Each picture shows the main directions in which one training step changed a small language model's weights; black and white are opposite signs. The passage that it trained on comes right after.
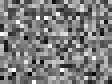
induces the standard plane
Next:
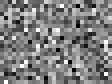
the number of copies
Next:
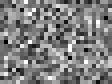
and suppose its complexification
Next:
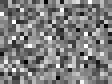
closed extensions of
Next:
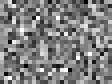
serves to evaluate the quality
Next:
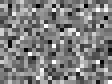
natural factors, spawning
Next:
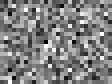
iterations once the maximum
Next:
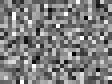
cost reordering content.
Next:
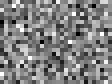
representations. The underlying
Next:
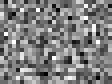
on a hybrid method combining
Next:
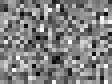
via oral ingestion,
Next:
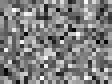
a hydro – separating
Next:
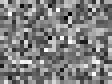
board independence, board
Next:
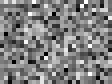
spontaneous twin
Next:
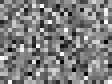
significant net importer of beef
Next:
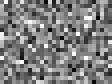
using lignocellulosic
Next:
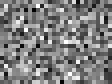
the cereal group was
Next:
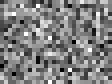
to the pressure source,
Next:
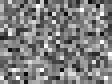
into the targeted groups.
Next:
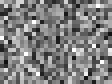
terms of desired learning
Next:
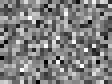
particular, we have lantern
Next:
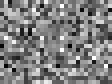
defined in (\ref{re3}).
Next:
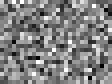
^{\ast }}\left\vert
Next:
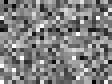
is beneficial for
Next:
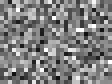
are the factors related to social
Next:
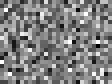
and obtain more reliable
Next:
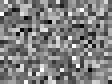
\noindent {\bf Proof.} We
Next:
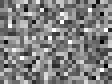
selected based on trial and
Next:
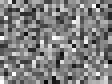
the state of health care
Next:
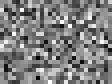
reviewed, and it found that
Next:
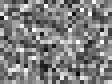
a $4$-dimensional
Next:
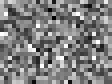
– Virovsko;
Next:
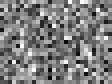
FWI is solved with a
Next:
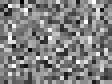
conc. HNO₃
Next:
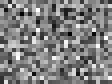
another extensive category
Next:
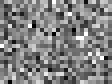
centered on $ \theta $
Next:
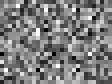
Routine stool
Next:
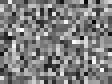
with SCD? 4.
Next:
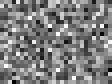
G\rvert=n$ and
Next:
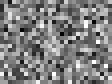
organization that provides analysis with
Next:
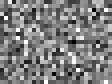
the statement of this Theorem.
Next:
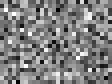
aspect of educational assessment
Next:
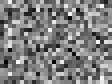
their main investment strategies
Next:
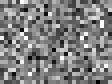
edges for which there are at
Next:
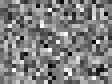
be entertained in our
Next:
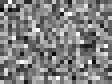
of order $N$ is the system
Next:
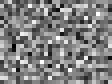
can be identified with a point in
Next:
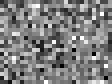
formations formed in these
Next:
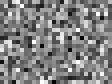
properties that can be studied and
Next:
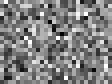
\begin{equation} \vert
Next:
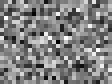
the $I$--bundle
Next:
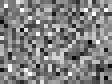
suitable quantization
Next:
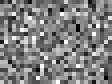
a TreeSoft Set
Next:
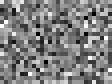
count, N_{te} ,
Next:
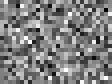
\right] <\infty$.
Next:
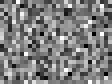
we describe the sphere of
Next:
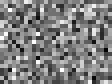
MC on synthesis
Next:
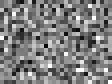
sorting. The CEP
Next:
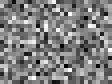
bulge behind the
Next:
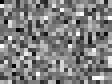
\gg1$. Thus Theorem
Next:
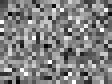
weight filtration on a
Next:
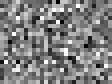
logic was introduced by
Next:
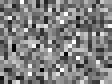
qualities are intrinsic
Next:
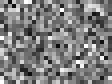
of local clones is far
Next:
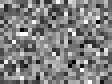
can be achieved by
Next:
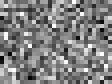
Borel subset of }
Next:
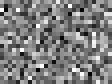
Let $S$ be a finite
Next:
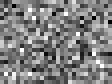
activities⁸ stimulated our
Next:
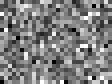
\emph{graph distance}
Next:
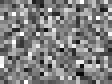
is a constituent of
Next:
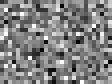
$$ Therefore, there is an
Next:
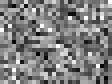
for the constant coefficient linearized
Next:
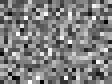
bounded by $1$ by the
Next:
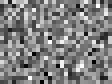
from the positivity of ${\mathcal
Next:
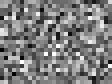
Biting midges,
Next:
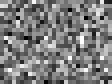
Apart from the expected
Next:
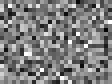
well as economists is that the
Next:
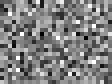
formulation of the penalty
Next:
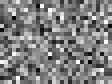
Disaster Needs
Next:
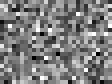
Beta R Square
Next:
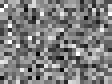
Gujarat from
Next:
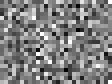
a dissonant third
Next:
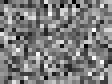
frequency). Type
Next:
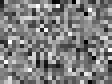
bulk phonons in a
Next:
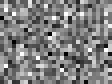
length $n+1$
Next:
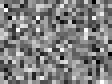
planned. Such formulation
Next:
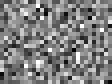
informational material was produced and
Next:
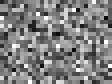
First, note that any
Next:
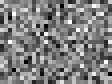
completes the proof.
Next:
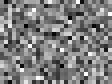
all the phases were extracted
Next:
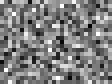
varied from 4000 to
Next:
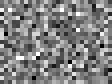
$$ It is clear that
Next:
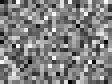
vegetable crops by
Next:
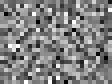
(see Deliverable
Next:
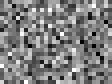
day expansion of human
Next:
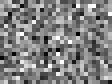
use of others, mainly
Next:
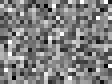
is injective and has dense
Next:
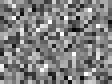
the Wayback Machine
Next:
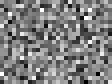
musical result is not
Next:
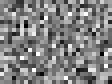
with a contribution rate and
